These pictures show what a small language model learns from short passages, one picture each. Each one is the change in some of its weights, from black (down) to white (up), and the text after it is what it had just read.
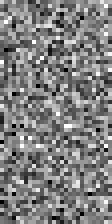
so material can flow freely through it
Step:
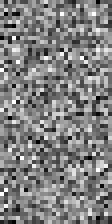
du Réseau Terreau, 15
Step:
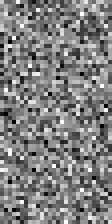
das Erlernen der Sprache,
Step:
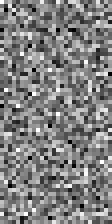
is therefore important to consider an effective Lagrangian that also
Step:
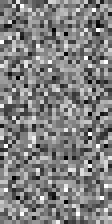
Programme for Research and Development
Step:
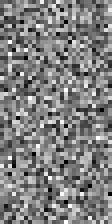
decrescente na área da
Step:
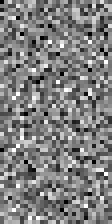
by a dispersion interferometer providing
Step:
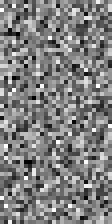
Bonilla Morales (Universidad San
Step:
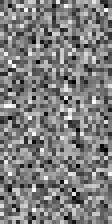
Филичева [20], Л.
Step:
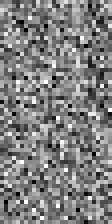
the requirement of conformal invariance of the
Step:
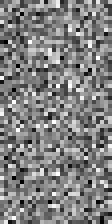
of Pedagogical Sciences, Professor Aliyev
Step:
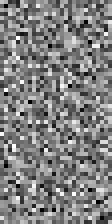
for the straight line, the dependence on the
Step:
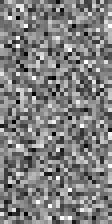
to'qima va a'zoda
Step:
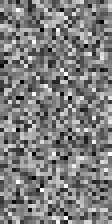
(SDSS, York et al.
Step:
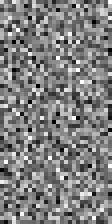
vida y aportar al desarrollo colectivo
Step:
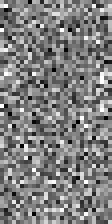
of Physics, City College,
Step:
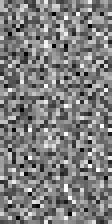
its surface rotates at a much slower rate
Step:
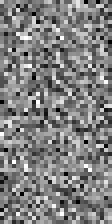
nel titolo) e parole
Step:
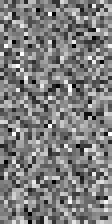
pc\, cm^{-3}$ were used for
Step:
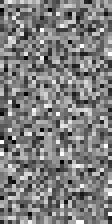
bo'lgan shaxsga ishonch
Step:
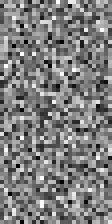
is predominantly determined by the
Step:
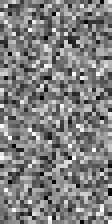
bilim izlovchi, tanqidiy
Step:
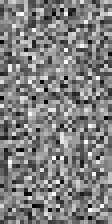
anal, faziam-se acompanhar
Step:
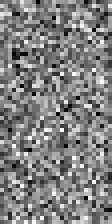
most security vulnerabilities are found
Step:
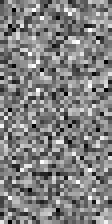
In principle this assumption could be accepted
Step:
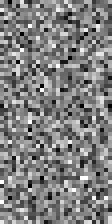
a person with temporary injuries
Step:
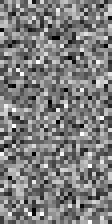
version, capable of treating millions of
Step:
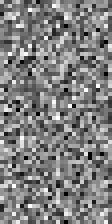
beamformers of \cite{r7},
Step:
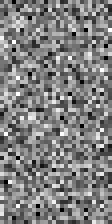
tendencia, el ascenso al
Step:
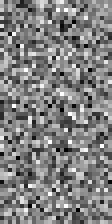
there is a closed path in space-time
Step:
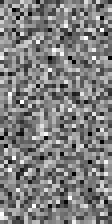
V$ has two nonnegative weight
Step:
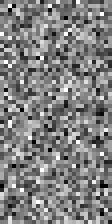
describe our retrieval of attack
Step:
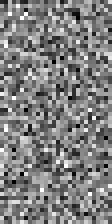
projective curve of degree $N$ in
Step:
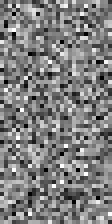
the case of a spherically symmetric
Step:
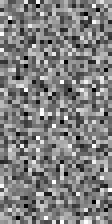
питање на којој
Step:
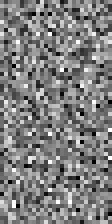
о том, что имеются условия,
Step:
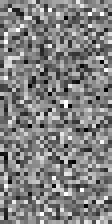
Meanwhile, the attacker has
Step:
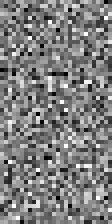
Agradecimiento La publicación de este
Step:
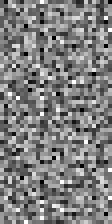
către toți actorii din
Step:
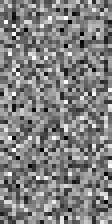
– Tizimli tahlil, boshqaruv va
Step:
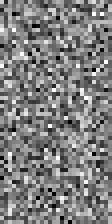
Current leakage density versus electric
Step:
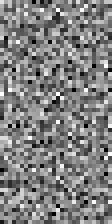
ўзи айтиб берди,
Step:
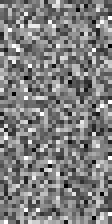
fully develop. For instance, such states are found
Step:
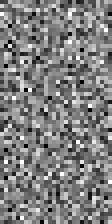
and reaches a maximum at ca. $T
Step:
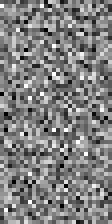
воздействия шума на орган
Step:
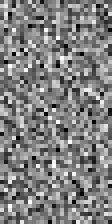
a Organização Mundial da Saúde
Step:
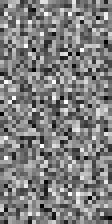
Д.А. Ювелирное
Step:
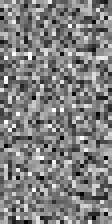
дел. По словам
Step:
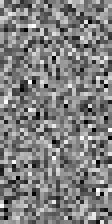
adaptive integration through attention, in contrast to early
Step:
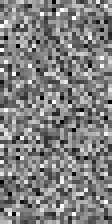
bolalarning diqqatida yangi
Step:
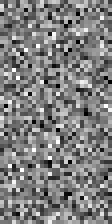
qisqartirish va qishloq
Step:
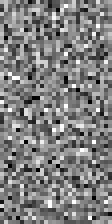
scintillation sources on nonreciprocal emission
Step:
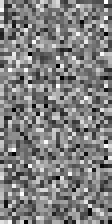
Yaroslav Mudryi National
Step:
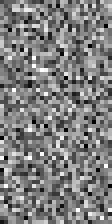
proposed method does not rely on normality of
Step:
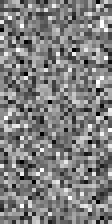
of this technique to the analysis of mock
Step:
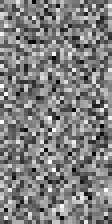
language, purpose, native
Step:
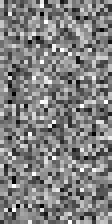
уровень подготовки будущих
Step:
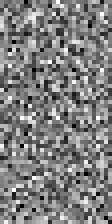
chapter with heavy Bayesian
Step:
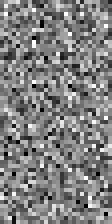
information, the corresponding cross-correlation prior
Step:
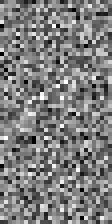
Heritage*. [2003]. Disponível em:
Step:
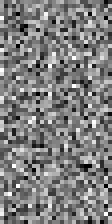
para que el método sea efectivo
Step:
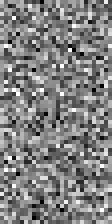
zy} \right)$. %The phase
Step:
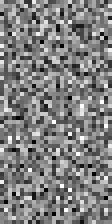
ta'minlashni, o'quvchilarning
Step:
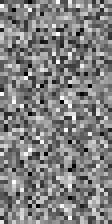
U corrections to account for electronic correlation in
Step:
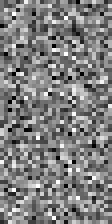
rasa syukur atas
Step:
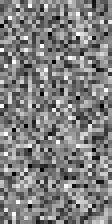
Paulo: Juarez de
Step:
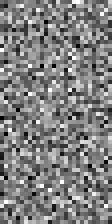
para o desenvolvimento local. O peso
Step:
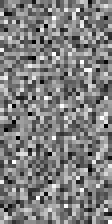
AND CULTURE IN THE
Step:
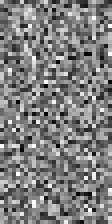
de antreprenoriat în
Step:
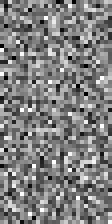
were performed in the axisymmetric case. It
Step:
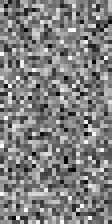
multiplied the factors 100 and 10 to the
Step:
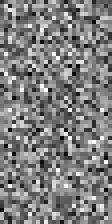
Питання нормативного
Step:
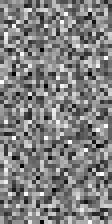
at speed $v$, the induced spatial error
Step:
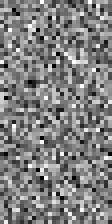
Agency - ANVISA according to
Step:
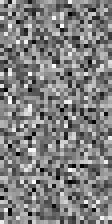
the effective parameterization of the neutrino masses.
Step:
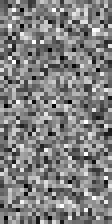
The surface tension is large enough, however,
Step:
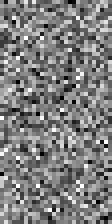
check the interpolation quality and detect possible
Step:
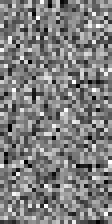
de procedimiento, rara vez lo hacen
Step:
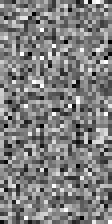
„nie oznacza (...)
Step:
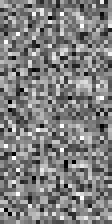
ushbu konstruksiyalarda
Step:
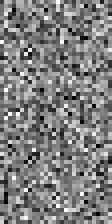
not the case, one can also use the
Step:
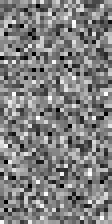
note that the Lindblad equation, as
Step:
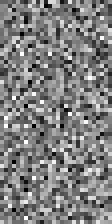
times larger impact on the temperatures of
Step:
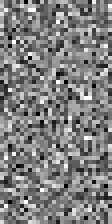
Attraction program (CAPES).
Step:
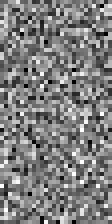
expression, we can define $\xi$ as:
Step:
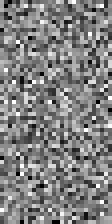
were theoretically introduced. New macroscopic
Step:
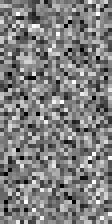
complementary approach and study the behavior of the
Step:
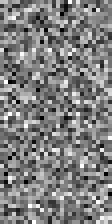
than the sentences in the first three
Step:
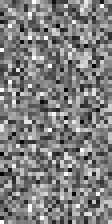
for selecting the correct RIDME
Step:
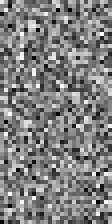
Quantum Valley, which is supported by the
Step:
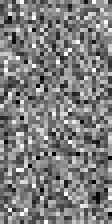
segment, the user may require certain conditions or
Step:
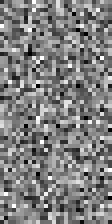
indivíduo ainda criança pertence
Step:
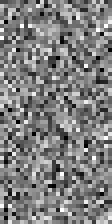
transmission. The isolation achieved between the elements
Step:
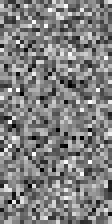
we summarize our conclusions and discuss the
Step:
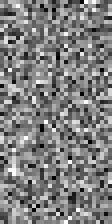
$Q_i$). For example, for four
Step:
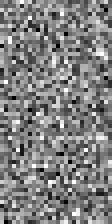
total de 69 notificações, com
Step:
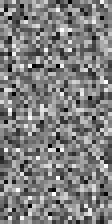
arabo-inglese ancora
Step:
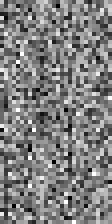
the SM) is a function of the energy scale
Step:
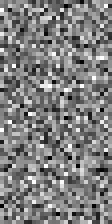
экспедицией в изучение
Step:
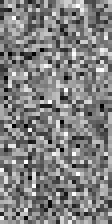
srednjih škola.
